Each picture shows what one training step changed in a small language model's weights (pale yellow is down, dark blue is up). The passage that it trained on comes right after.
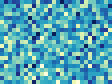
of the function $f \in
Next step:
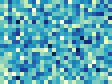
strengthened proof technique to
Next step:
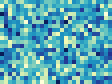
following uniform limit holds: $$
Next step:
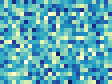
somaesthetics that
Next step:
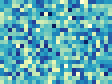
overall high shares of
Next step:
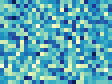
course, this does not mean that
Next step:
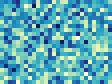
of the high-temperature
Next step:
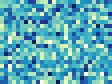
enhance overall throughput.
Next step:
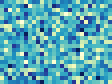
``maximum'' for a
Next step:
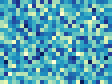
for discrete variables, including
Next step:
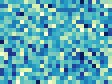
main diagonals; and
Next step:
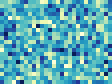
the $xOy$ plane
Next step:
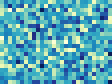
3) specifying the
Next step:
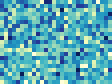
and size of these requirements may
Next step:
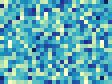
the limit $\ell \to
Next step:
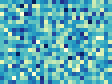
large amplitudes is a
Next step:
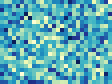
to several negative organizational
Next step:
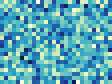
\texttt{train}, but
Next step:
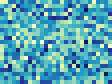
spiraled deterministically
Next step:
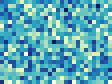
time dimension of the speech signal
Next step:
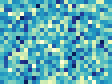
ferromagnetically or
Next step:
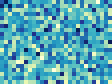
and post-test three group design
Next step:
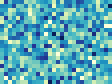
Courant minimax
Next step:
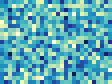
different stakeholders. The
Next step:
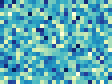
servants of the company
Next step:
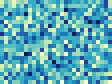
they are skipped.
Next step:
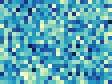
dynamical $({1\over
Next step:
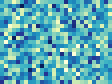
which is 20 more than the current
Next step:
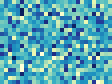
error goes to zero as
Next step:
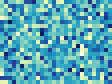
switching proximal
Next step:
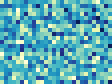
tunable devices for better
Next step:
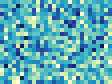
entries in $X$
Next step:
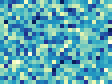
realizations contributing to the
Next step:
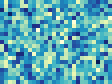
$r$, which is the
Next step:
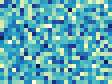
in situ a device that
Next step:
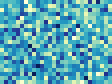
of type $2p$, where
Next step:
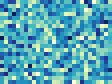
in the region of the cluster
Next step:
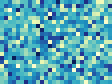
Sturmian word with
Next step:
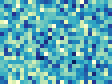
the results confirm the good
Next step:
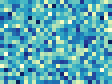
in an inaccurate
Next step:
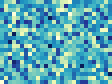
and the angular distribution is given
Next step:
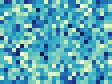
represent local maxima of
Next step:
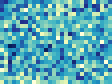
that one of these (finitely
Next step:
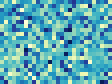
of the 4D and 5D
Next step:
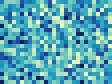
enough e-folds of
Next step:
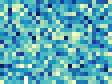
of $D$ is invariant.
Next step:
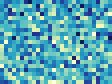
is adversely affected.
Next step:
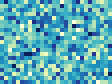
present results from 500 spectra taken
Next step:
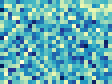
and Finite Sets
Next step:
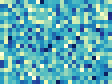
were carried out at 24
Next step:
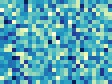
Bergman, E.
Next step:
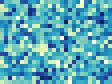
originate or end up in
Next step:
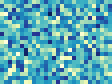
This is a similar problem to the
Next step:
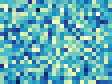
predicting factor in students'
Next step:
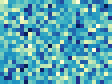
is found, one can construct a
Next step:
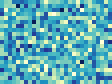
testosterone regulation and
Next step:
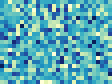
systems in the Wasserstein
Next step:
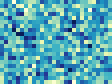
finishes the proof of the
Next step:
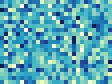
matrix, ${\bf C}$. The
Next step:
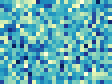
it needs the implementation on the
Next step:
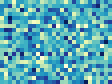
revolutions they decay into smaller
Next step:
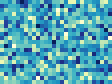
and complicated, we
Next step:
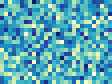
of the grand potential
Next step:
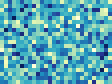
Since there are no such order obtained
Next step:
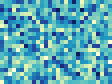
especially those related to
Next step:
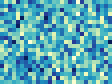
modes, and observes the
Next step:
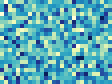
modulo the existence of
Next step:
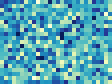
two endpoints. For the
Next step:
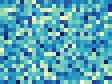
the second ($i=2$)
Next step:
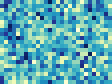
the role of diffusive
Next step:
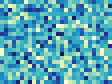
the infimum being achieved
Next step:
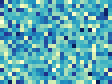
its previous velocity. 2.
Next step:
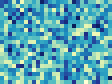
extract, demonstrating their
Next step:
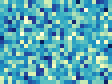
oscillate and then
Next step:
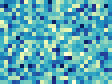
the framework of the spreading
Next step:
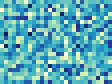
\left[\eta (i t
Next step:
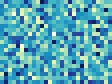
The simplest multiplication formula for
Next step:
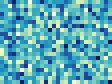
the major foundational aspects
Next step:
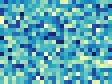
section, we generalize the discussion
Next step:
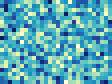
the next sections. %%
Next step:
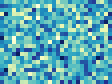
and is usually absorbed into
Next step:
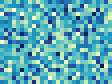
multiple simultaneous impacts
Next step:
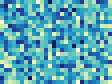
the dump as -
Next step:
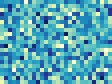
Science and Humanities
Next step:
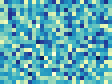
in all four arms of
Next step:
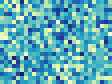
as theoretical courses, is
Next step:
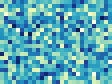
September 23,
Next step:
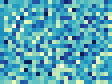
this complex for a contravariant
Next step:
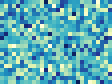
generally accepted that measurements
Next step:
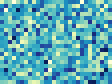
relatively small neutrino
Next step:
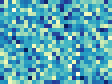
the QSDC and
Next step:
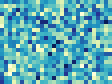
allows the analytic computation of the
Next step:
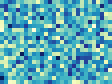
the collection of all sequences
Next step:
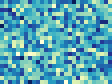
with disabilities receiving
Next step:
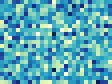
to the available numerical data. This
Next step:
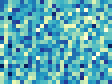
will I say more here on the
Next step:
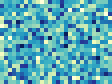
projectively open systems) is
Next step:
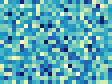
electrode obtained after 20
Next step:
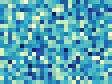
or formed casually at
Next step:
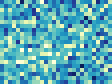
of Theorem 4, so that
